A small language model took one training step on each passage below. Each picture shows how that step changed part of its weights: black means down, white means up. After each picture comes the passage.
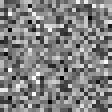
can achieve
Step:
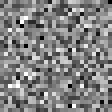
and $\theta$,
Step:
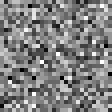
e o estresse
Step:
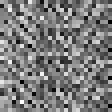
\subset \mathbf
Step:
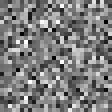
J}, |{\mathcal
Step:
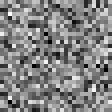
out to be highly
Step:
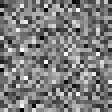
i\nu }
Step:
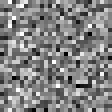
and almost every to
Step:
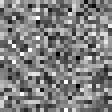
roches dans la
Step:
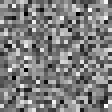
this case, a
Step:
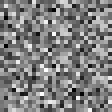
Moreover, it is not
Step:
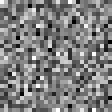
the plant
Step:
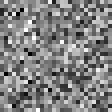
Euler found a
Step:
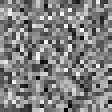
covered graphs have
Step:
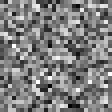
differential equations of second order
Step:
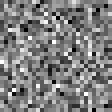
parameter. The details
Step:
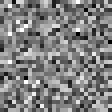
the augmentation
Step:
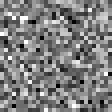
observing the respective
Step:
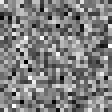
consists of 21
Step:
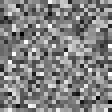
Educational Process
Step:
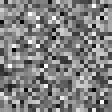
va albatta
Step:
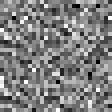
изданных в
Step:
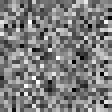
uchun anketa",
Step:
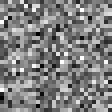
ruled surfaces
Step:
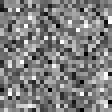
conformación como
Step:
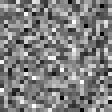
under stochastic
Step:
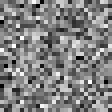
The dual partition of
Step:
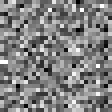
identities above we
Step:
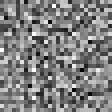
Then, by the
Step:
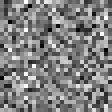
e permite que
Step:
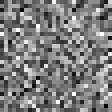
articular para
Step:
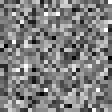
It is easy to
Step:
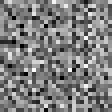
und Gemeinden
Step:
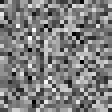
$$ Now, if
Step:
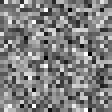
formanı erte
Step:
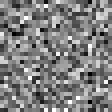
repeating the argument
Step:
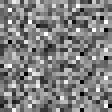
(Cetto y
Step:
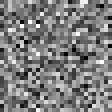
Bu durumu
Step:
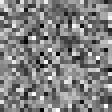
в общую
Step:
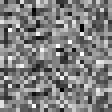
)$. Denote
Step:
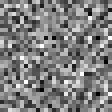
$d$ is
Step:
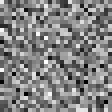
науки и
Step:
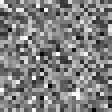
по трем
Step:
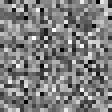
durch die von der
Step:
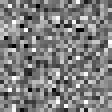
\rangle = 0,
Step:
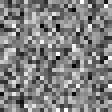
the codomain
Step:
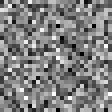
alimentares como
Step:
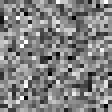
of primitive
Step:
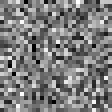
metrics. We prove
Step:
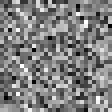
oracle. We
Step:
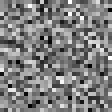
als mit einem
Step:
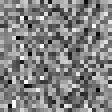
$\ell^*$ is defined
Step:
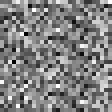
colunata e a
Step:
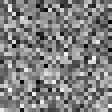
\mapsto \lb
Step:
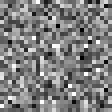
spanning tree
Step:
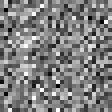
in this research
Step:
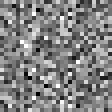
from its formal
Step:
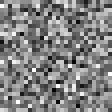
curve when iteration
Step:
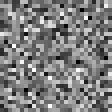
an arbitrary finite group,
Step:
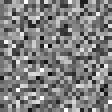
sube al carro
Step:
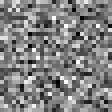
limite à la
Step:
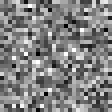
label $\n$
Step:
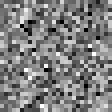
ensures that the
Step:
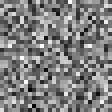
$C$ is
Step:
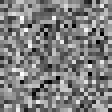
An interesting question
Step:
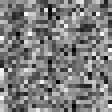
de enfermagem
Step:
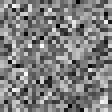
convex approach,''
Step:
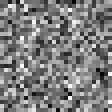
by induction on
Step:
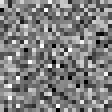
практически не
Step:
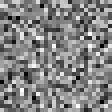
are such that one of
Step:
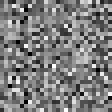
Unterricht zu
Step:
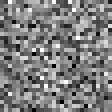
we pick a vertex
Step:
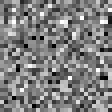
the “Tashken
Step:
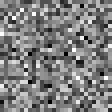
of the locally refined
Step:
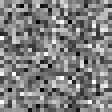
sequence collapses
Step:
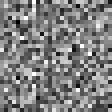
and the pathologies
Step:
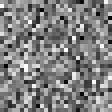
the tolerance value
